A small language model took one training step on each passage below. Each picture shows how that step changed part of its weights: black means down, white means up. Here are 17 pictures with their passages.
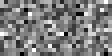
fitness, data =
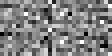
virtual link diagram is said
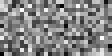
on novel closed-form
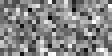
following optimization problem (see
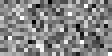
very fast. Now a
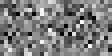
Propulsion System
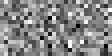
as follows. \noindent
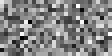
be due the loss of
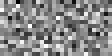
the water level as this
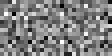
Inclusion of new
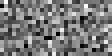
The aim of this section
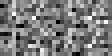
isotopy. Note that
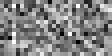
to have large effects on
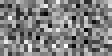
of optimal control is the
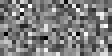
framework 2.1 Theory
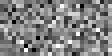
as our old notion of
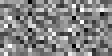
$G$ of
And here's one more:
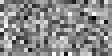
in $f'$ with
